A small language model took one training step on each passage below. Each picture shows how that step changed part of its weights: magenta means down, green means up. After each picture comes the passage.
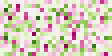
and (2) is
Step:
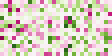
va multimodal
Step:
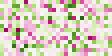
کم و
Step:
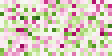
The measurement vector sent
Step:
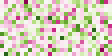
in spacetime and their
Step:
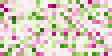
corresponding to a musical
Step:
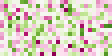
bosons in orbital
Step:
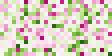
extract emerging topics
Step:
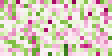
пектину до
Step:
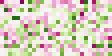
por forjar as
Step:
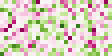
a pesar de que
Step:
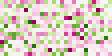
Qolgan bolalarni
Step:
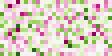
Bagi perusahaan,
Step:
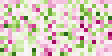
call this variation as
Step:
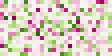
type 1 LINER
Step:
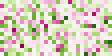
relative direction of the
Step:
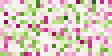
radius, though they do
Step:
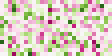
darajada istisno
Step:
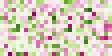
excessiva de
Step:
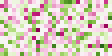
con el borde de
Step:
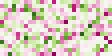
rates. The idea is
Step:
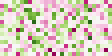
transmission for a normalised
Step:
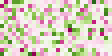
difficult because of the
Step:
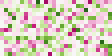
$T$ and
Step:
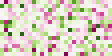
que asociado a
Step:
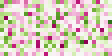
e.g., maximum
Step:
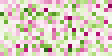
The distinctively opposite
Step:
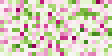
process automation.
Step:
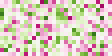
do Carmo,
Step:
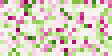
$\theta$ and
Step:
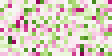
surpreende ao
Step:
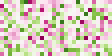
In DT or
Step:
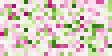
5, Issue
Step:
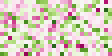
observables, the
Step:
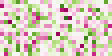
en prison. En
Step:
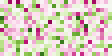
Sistem Berjalan
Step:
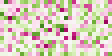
много просто:
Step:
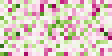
rivojlantirish masalalari
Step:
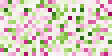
do Supremo Tribunal
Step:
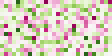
University of Science and Technology
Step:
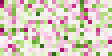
загибель 2
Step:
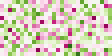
fit with the data,
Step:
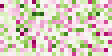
are publicly available,
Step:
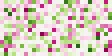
de dispositivos para
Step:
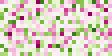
o'ta keskin
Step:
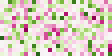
de Ciências mais
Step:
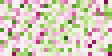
the present paper is not
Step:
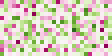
planar) we need
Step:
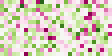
desenmascarando las
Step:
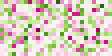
50 Besuchende
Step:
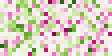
the statistical characteristics in a
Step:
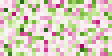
small for the system to
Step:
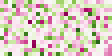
сорбита с
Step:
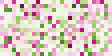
tez bitishiga
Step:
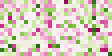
so that, if
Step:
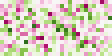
moving average threshold.
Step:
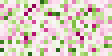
D & XAGN
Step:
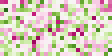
melhorar a
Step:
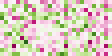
If hard X-ray
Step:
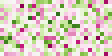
the SKU
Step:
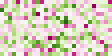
elaborado posiblemente
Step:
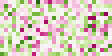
and laboratory experiments.
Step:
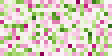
between the geometric degrees
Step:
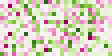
we need to construct dynamics
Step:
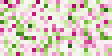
Natural Science
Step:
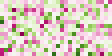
olgu gerçek
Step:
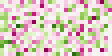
uchun amaliy ishni
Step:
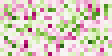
open-source and
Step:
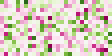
HU Berlin mit
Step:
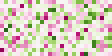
MLLMs, for
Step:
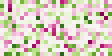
an older object that
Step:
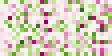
fixing to equality
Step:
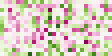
menjadi hambatan
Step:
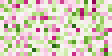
despojados tanto
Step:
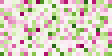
mejora el
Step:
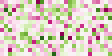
indutor do desenvolvimento
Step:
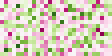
the process of loading
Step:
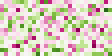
on the network topology
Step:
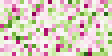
proposed a configuration of a
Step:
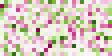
(In Span.).
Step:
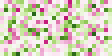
with the lack of the
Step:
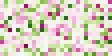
majeures à la
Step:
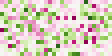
The initial data consists of
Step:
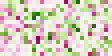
shows that the correlation coefficient
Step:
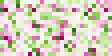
natürlich die
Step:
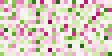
в размещении
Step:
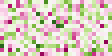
change. If we instead
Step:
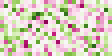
contour length and
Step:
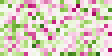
tunneling between
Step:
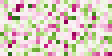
conductance. The
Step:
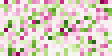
[10] proposed an
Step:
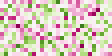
active galactic
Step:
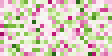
As a results,
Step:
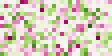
wavelet analysis.
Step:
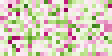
we make the approximation that
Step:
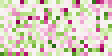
deterministic blocking,
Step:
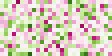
allowed us to study
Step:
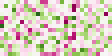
level. This is in
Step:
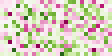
this work correspond to
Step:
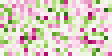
+ \bar d
